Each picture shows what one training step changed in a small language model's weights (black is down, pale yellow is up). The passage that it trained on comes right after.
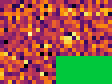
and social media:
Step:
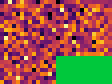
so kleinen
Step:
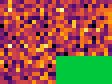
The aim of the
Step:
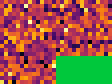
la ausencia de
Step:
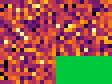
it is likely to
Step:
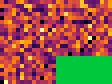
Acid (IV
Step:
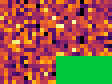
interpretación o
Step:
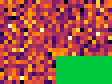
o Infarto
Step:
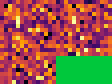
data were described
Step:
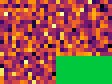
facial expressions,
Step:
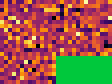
binary random
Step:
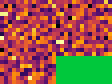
haqida so'z
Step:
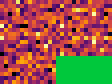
на азиатский
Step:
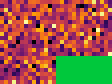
del hombre.
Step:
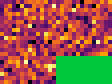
of human life.
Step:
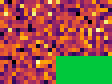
pigments have the
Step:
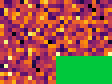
de gestação,
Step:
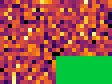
might be a cause
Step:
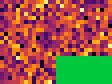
is an important part of
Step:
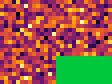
и биология,
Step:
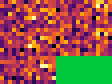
(Berking et
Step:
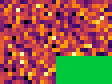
using a fiber
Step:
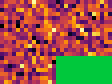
are estimating
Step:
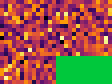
In that case, it
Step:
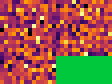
of supply chain
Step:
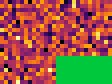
faol ishlarga
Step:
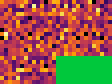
improvement in terms
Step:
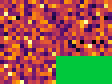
policies so that students
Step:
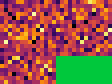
sonining ortish
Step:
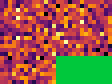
have a comparative study of
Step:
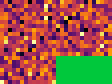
ekan, badiiy
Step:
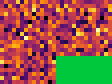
estimation was based on
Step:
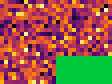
também contribuem
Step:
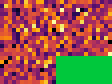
de un alumno.
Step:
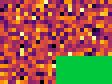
is required to
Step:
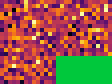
math and find it
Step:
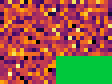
nur auf das
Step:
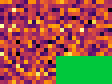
g'oyalari va
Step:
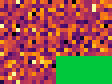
governance model”
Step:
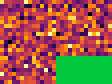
assessment methodology
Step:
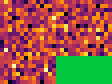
Odilov Sh.,
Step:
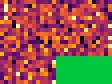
other word groups.
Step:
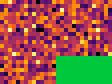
pengaturan dan
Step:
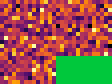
price effect to be
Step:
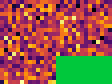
and through formulas we
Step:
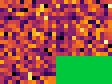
student is asked
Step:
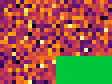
of society, including
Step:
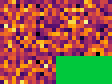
вони є
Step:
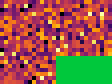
dan kan men nog
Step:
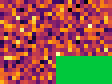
óf ze
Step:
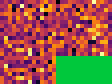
and attitude of
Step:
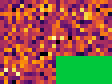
and international law
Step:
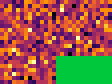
it satisfies one
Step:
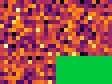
been found to be
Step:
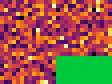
values of up to
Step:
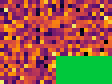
na redução de
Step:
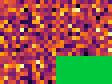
so'z yasash
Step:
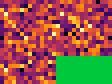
of groundwater
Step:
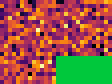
She was lost to
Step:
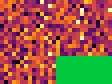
sources, such as
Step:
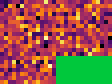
are equipped with
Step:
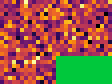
long run,
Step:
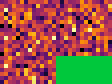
happen in
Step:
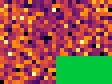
Medical Sciences
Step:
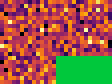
mental, individual e
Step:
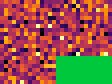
attention to when
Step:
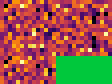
practices. The
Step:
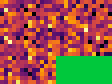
coordenação são
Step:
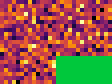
= C(\Delta
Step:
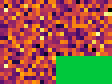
Crop Production
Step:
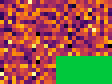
going to be
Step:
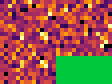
independent from the
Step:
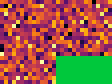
qiladi. Chizma
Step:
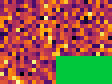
ler, o qual
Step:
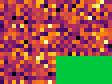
is equal to the time
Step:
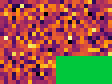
and strong students.
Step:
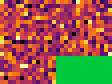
procedures include
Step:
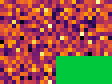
tales medidas
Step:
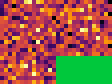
not to take into
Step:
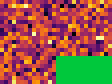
operation produces a
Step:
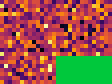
with reality but with
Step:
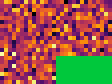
biologik faol
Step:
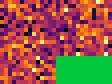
a centralized approach
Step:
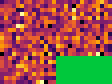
was a determining
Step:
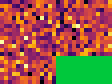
in this analysis are part of
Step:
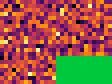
similarity. This analysis
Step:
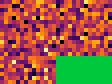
to predict the
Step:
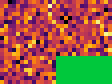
borgani sari
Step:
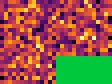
спогадів за
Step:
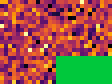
é certo) um
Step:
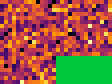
people; they
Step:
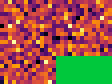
Com a rápida
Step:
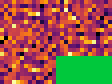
WITH UV
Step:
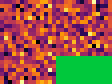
in a controlled environment
